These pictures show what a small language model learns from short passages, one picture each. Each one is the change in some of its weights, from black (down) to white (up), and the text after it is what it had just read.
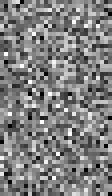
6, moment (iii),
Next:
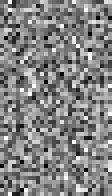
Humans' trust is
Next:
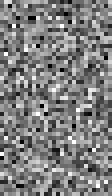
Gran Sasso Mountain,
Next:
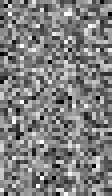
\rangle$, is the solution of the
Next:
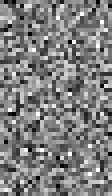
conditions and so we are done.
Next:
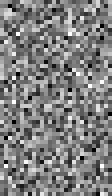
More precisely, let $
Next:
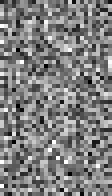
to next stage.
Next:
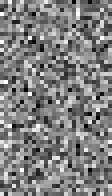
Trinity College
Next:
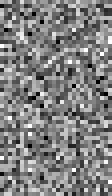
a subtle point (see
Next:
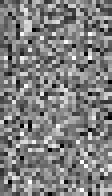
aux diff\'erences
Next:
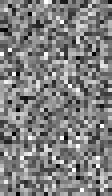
three pivots of order
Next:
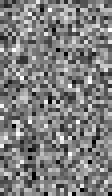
cyclase localization regulates
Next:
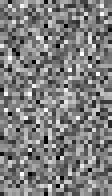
Eisenhart's Theory}
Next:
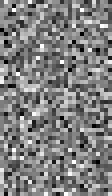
and the evil location is
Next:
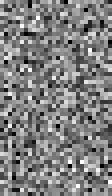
a produção transdisciplinar
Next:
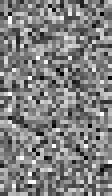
acts on $ F_p$, and
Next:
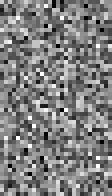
on {\em Berry's
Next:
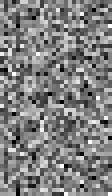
the GC, and because
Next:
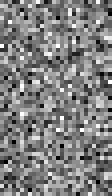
\foreach \j in
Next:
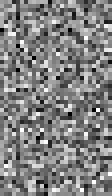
that means) inference on
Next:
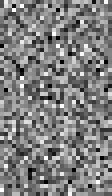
the ambient Hilbert spaces
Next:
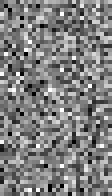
goda v Sredney
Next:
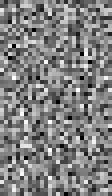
to several theoretical
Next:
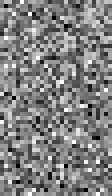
(HRV) as a
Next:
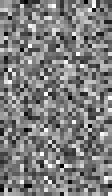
into a corner. \newblock
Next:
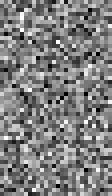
can oscillate for a
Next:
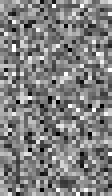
the critical temperature parameter
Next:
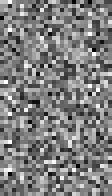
TBG exhibits some
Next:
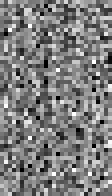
індивіда та
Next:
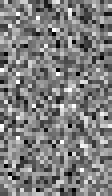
any $d\in\Z_{\geq
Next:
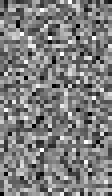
approach allows to determine
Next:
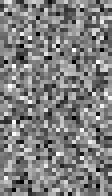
e de legislação de
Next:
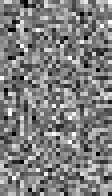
some local update methods. In
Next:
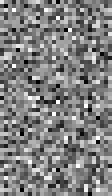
sempre a ela.
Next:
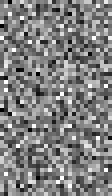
S_xM^n$, let
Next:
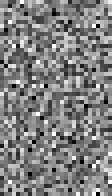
points fall in the same place,
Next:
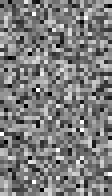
and skew spectrum remain
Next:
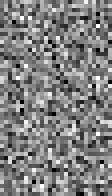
escéptico, porque
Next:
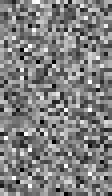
s. 8; Ahmed,
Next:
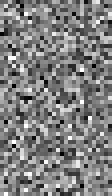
time of the Gaussian fit
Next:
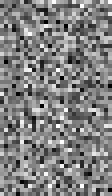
for certain values of their
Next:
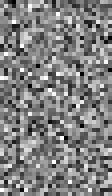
area with optical power. We
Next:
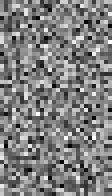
to be addressed is how
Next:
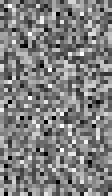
to the comoving star formation
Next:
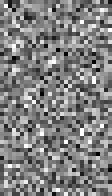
cases ad type validation
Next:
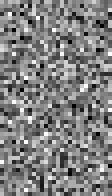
met with mixed success.
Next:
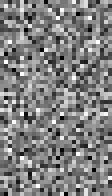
the light chiral limit
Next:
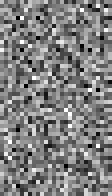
parameter. Thus, a
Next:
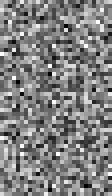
magnitude as the
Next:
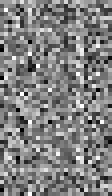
К направлениям
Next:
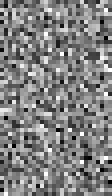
have $r \twoheadrightarrow
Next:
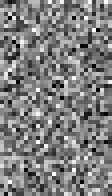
stars, where the energy density may
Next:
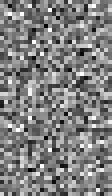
at arbitrary scalar field
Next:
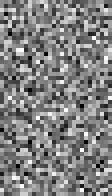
the same survey types
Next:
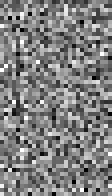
had slow expansion
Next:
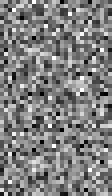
M)^\bullet$ to a
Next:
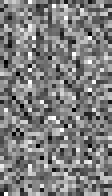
+27% di pioggia
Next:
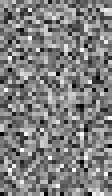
sa pamamagitan
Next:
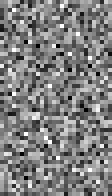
and Coronal Explorer
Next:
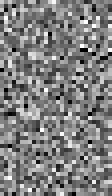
and $M$ characterizes the
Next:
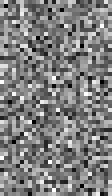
groups*, Algebraic groups and related
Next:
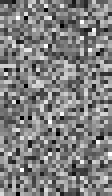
their associated charts,
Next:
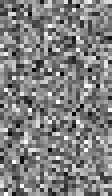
half plane to
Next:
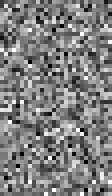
the cycle $Z(\mathbf
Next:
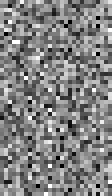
in the European
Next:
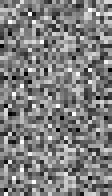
\end{figure} As a
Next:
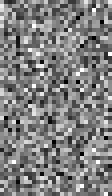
well, so that they also hold
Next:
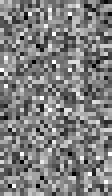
time change. \end{proof}
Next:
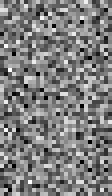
iterating this PCE
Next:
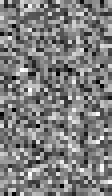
$k$ is a number field, then
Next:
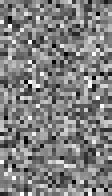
be modelled as a uniform
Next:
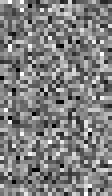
polynomial $p_k$
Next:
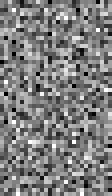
e da missão – a fim
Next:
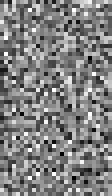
LILACS e
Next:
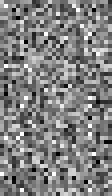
demonstrate its user
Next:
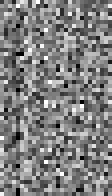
well--known properties of the
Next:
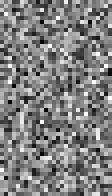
a natural map of spaces
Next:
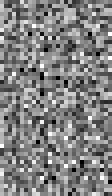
clear that the first two groups
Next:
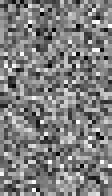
\label{NLO diagrams
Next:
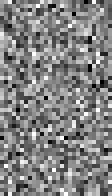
of the branes. Note that
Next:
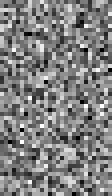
the management actions and
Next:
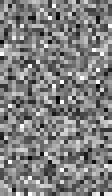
os títulos das
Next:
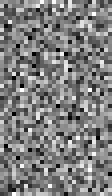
terms of semi-modules
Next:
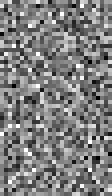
section and give a very rough
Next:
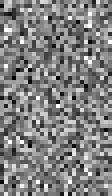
nomidagi Davlat
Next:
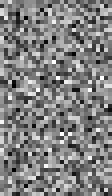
at the end of the non-linear
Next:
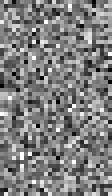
\item With each internal line
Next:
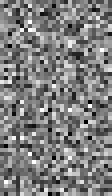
the director performs a
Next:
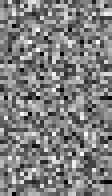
$\Omega$ is a normed
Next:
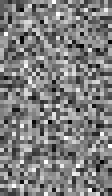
disclosure can directly
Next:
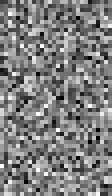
on the FC-center of the
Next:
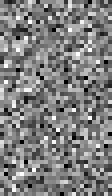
Results of our semantic
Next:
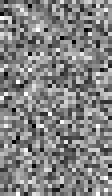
de coltan, coltan,
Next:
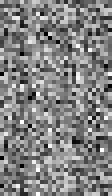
имени академика
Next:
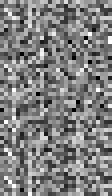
ва адабиёт
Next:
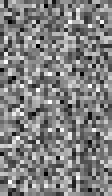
INGLIZ VA
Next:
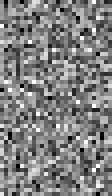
that the external event is
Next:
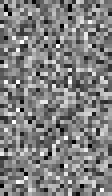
Boqueirão (Figura
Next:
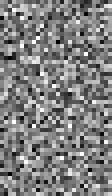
and $v_3$. Large
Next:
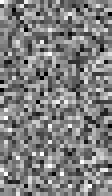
either \begin{itemize}
